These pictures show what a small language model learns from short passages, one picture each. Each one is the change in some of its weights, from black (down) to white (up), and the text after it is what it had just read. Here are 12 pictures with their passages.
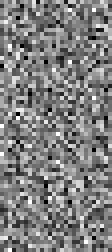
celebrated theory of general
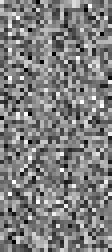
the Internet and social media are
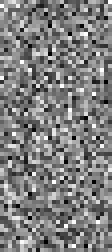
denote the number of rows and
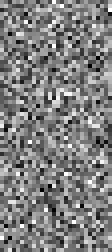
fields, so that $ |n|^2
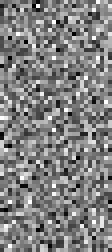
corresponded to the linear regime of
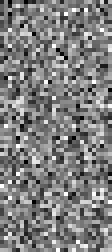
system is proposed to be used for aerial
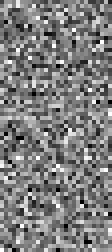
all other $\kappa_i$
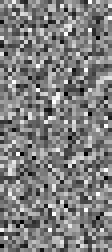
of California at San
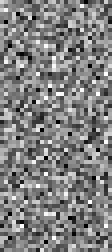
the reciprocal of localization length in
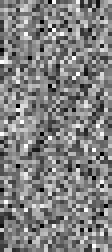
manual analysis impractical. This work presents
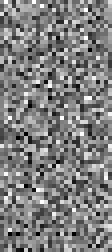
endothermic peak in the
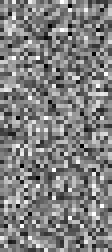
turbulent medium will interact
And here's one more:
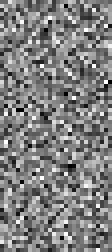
appropriate local government model -
